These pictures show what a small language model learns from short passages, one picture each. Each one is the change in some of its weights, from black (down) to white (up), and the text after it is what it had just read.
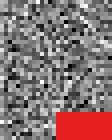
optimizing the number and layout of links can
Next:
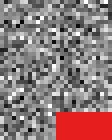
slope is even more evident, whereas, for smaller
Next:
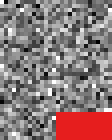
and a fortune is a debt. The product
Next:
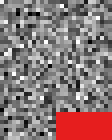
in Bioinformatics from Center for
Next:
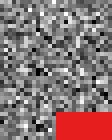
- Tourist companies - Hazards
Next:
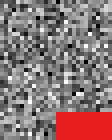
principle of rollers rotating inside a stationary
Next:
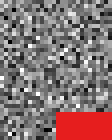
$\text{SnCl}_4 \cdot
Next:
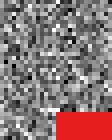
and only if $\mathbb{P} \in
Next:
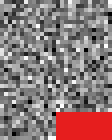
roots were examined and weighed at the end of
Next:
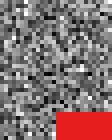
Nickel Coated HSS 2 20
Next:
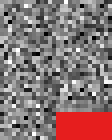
a critical role in the establishment of materials and organizing
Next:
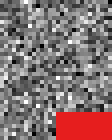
the atria to redirect sinus node
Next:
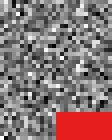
hub for supporting rotor - Nut,
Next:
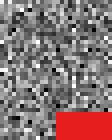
critical actions will help policy makers and education experts to
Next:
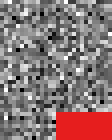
the use of AR and VR in STEM
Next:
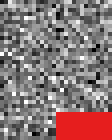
C. Coastal Indices to Assess
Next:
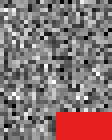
from different coating layers for the purpose of protecting and
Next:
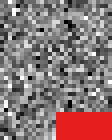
the shed. Chicken groups were assigned by
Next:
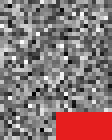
the rise in concentration of the electrolyte up to
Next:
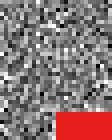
and location of the research and the solar panel's
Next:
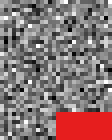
and neuronal loss will only be observed in a
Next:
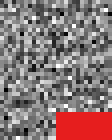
of them have moderate and some have low level of
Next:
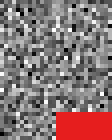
that, when m tends to infinity, the
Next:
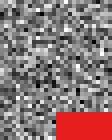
burrows/ 10 m. The correlation between
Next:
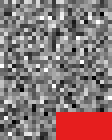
rich in natural resources that can be used in the energy
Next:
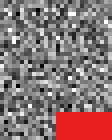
are required to turn bitumen into liquid
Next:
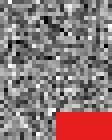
©Google and Airbus 2025.
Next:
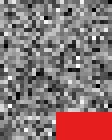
due to sudden sensorineural hearing
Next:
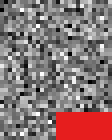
aperiodic parameters in both datasets.
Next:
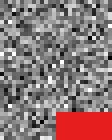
of articulated robots and AGVs is
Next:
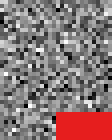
entries with scores of 0-3 had the highest
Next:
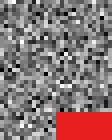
in ratio: output/input, which is intended for
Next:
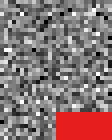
Sea Level Rise 1 10.6
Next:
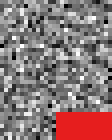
Sabri I. Autopsy findings in
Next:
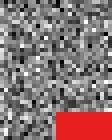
evolution of precipitant and protein concentrations during the
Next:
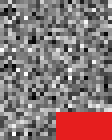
of these tools in legitimate investigations by
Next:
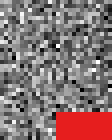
were measured with a targeted metabolomics approach using
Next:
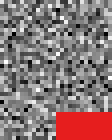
same experiences in Fig. 4, unless it used
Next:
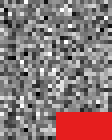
second category of older candidates who were born before
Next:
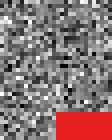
sand particles could be built up automatically, which can
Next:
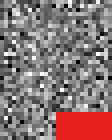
establish the association between dermatoglyphics
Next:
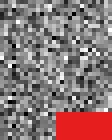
the extracted data. This annotation is only feasible
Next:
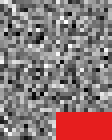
of India's stake in SBI so as to
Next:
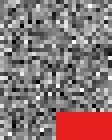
Hall crowns, separators are used both
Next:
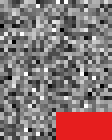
namely voter rationality, technical elements of
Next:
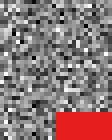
kernel oil Rubbing on the affected part
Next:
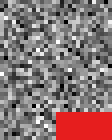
By integrating real-time data with individualized guidance,
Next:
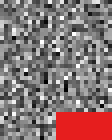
actual engine power (P_{act}). The EF
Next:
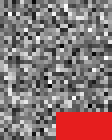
Ana Belén del Río
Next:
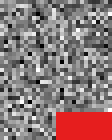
land valuation, and this is one thing
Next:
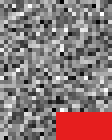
the semantic structure of existing words. Those who
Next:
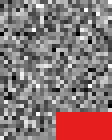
pumpkin flour, which is equivalent to
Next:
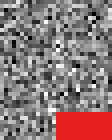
philosophy, this is both reassuring and
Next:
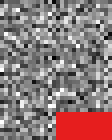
ORIGINAL ARTICLE
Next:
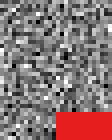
a building block and that can find applications as green
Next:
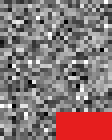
representation for rooted phylogenetic trees. A
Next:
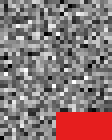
awareness of the external world and build a theory of conceptual
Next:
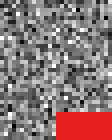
unjustified, especially in the face of other
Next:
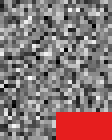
is calculated by $$\mu_{eff} =
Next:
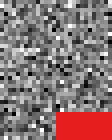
Ligand Dije Dehari,
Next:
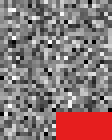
might have been the Third International Polar Year was
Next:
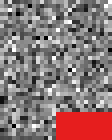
done his. However, some argue that Y might
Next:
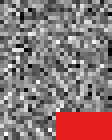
All of the samples were quickly transported in
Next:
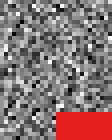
the maximum value of interference factor is found. From
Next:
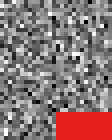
prisoners suffer. Most common health problems for the
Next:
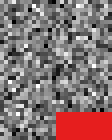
building performance. The green design elements, which included
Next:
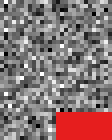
ID: 3NMZ). All protein structures
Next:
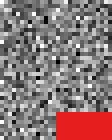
suggest that their origin should be sought in the parameters
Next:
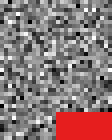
haemolysis. This has further been minimised by
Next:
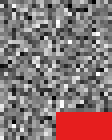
results from a 3D analysis, the performance of available
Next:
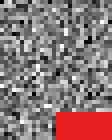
of the sampled listed deposit money banks. The
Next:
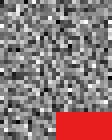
relevance and quality of apprenticeship training in
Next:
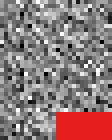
solution for cutting greenhouse gas emissions and reducing
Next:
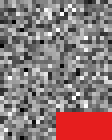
compared with the non-blowers. In similar
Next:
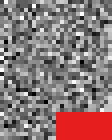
soft spa or classical music, has been found to
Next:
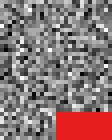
of the shares of Presco while 10,000 Nigerian
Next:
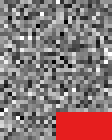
lack of communication among colleagues and
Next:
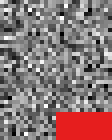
of the gray-scale radiographed image and
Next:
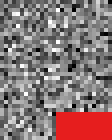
accurate in diagnosing breast lumps
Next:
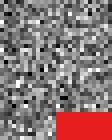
neutral element and opposite element, i.e.,
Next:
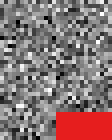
algorithm. The final data can then be sent in
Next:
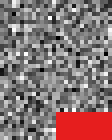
Square F Sig. Between Groups
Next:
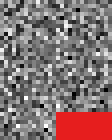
system as pollution monitoring system by adding gas sensor which will
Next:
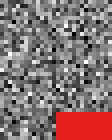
Some people drink milk reconstituted from
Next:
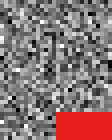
increased with the increase of take-up velocity, where
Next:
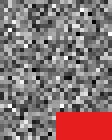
present a simulation model for the H-gate
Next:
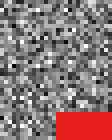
in Loop. Both control systems exhibit almost identical
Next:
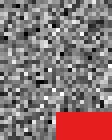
used is design thinking which allows us to use a systematic
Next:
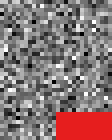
the core set of countries consistently appears across both sustainability
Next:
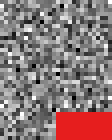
degradation mechanisms and emphasized that long-term reliability of
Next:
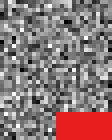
mainly genotypic. Interestingly,
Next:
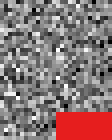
scientific presentation focuses exclusively on the first of these
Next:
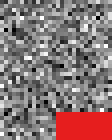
large vocabulary would be necessary to get
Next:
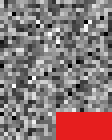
geographical area, drought, soil.
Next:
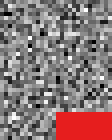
to be positive showing that on addition of solute to
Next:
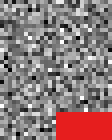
hence there must be provision for mobile solutions access to both
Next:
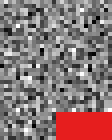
a neutral grounding reactor between the neutral and ground in
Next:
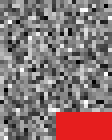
in concentrated HCl and this they formulated as
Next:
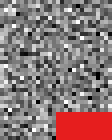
does not include any pre-post research templates
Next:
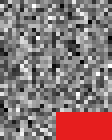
0.44 ms^{-1} respectively. The
